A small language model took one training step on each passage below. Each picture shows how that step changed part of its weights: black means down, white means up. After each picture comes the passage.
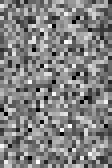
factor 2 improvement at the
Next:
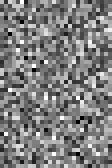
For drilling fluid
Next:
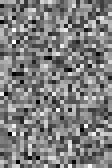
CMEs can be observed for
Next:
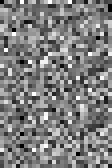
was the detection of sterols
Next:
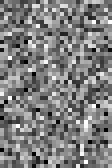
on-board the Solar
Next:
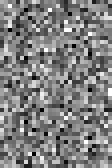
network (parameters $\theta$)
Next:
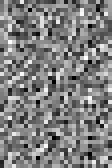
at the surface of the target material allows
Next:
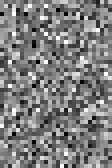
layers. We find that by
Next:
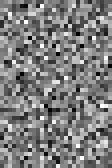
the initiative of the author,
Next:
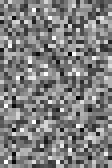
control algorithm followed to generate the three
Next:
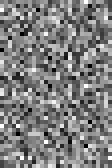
to population and from time to time in
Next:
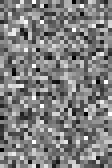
or AI Concert
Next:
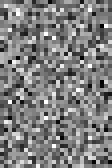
on rural dwellers and
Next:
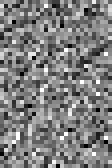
search again." This verb is
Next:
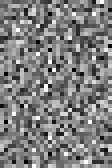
and humidity) and
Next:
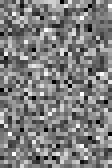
$H_V$ will be described
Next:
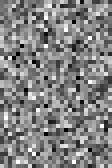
small number statistics, although present in
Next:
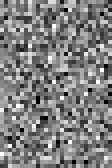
As a result, they play
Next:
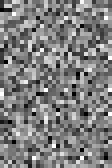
road. Therefore, aggregate
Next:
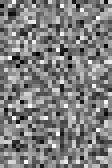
are made how to realise
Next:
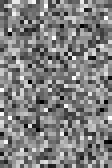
over time. For university outcomes,
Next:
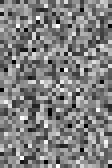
site The trial was conducted at
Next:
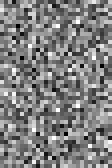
section, as a function of the
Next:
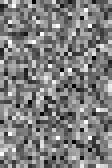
the proper time as $2z =
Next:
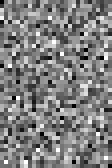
a live-looped
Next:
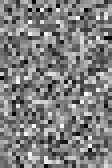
cultural activities and using digital media
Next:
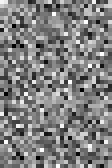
distance to the grain bunk
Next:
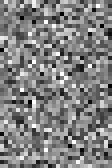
as a valid evaluation model whatever
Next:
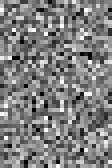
are massless. The dashed curve
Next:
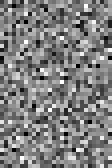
para cada valor del
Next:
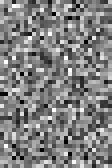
it deserves consideration. On
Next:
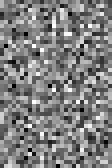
investigate the periodicity of the
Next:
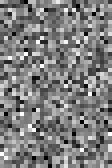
patterns of vascularization,
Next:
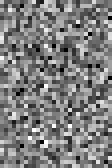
and $\mathbf P_2$ are
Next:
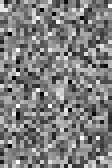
types of online discussions.
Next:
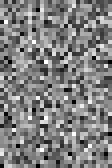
not contradict to the
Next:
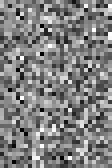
prediction \\more accurate than
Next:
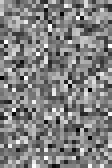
and identifying road defects when
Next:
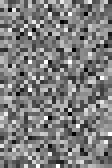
has been supported by the Science Center
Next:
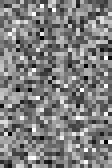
this work. \end{document}
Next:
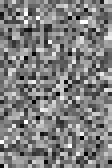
The phenogram derived by clustering
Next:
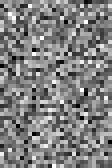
composition of SDWW
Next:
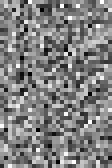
justification being that the type
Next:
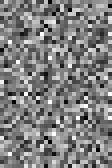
the estimated and actual load for 2020
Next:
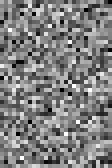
one or two layers of Al
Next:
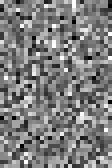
and Globacom. For
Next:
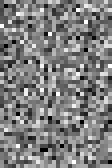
by Philip Morris
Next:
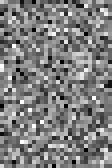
general nursing. u_2
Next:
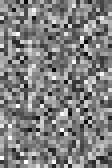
significant impact on science in general and
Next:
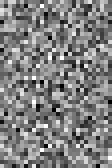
loop have the following explicit form:
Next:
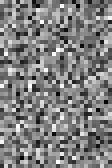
Meanwhile, the two parameters
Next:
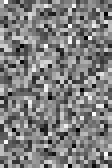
physical and mental health,
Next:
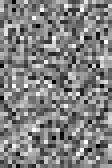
background contributions and improve the mass resolution,
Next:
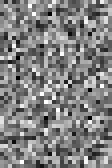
calculations show that polar interactions, including
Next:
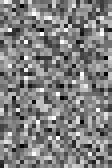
more compatible are the two
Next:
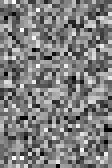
performances of the aqueous
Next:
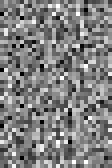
tomatoes, they are still
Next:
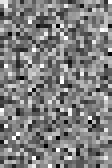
whereby the speckle patterns are
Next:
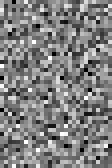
improve the current constraints by up to one
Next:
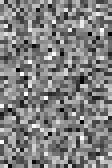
simulation %it is quite clear that
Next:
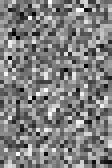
in the particle-particle channel we
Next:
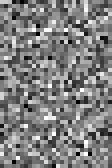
of cometary nuclei.
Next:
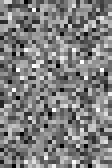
of the West of Scotland
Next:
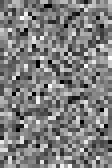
within the three ICES
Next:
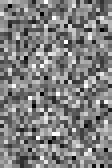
screening of substances with
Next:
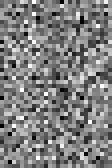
construction methods of CES
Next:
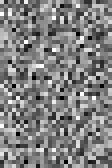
free energy in the high temperature limit
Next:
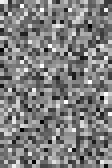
a perfect fluid, introduced
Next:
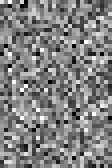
calibrating the traffic
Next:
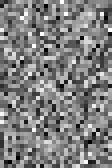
SAR, ARAN to
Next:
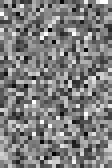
Notary and Banks with
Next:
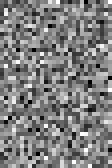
R(s)^2$ also increase
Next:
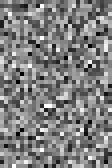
the operations, and functions of a
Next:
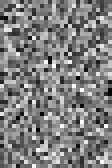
of the cluster oscillates during the second
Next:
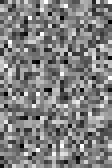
the star mask in the
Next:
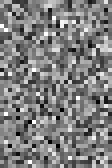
that students of humanities had no
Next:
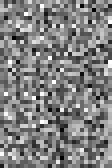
complex scenario such as this by adding
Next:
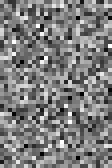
and are in an authentic position
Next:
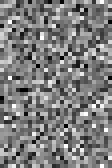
for Nb. This failure is
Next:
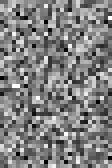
and viewers of the 18th
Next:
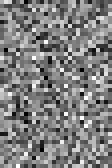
of Nuclear Research and
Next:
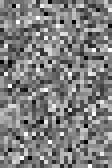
on-the-fly using
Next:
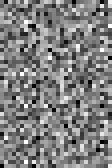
merit in the large
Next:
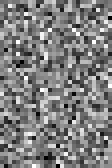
and a technical world resemble
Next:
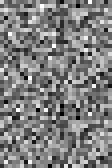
therefore \begin{align}
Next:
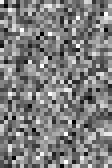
with $\frac{\delta}{\delta
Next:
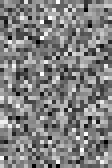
ensuring that the overall
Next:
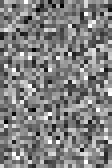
Parents should act as a
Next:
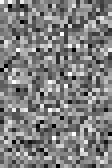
without involving the users it should
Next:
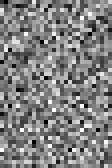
current with a significant OPP
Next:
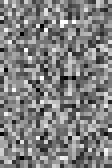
and main survey, then a
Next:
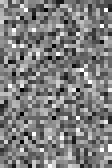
de enseñanza
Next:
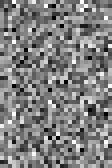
and requires a long training. The following
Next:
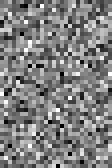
the basis of available scientific,
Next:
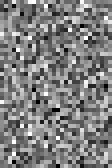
physical attributes. The benefits have been
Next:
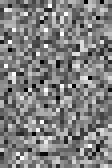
H-bond interactions with surface water
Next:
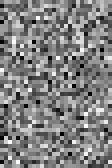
dwarf wind has reached
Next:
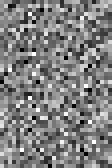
The following day during orientation the
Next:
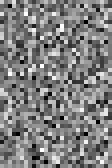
between the liver and
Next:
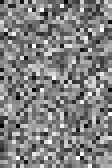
predicting benzene diffusion in
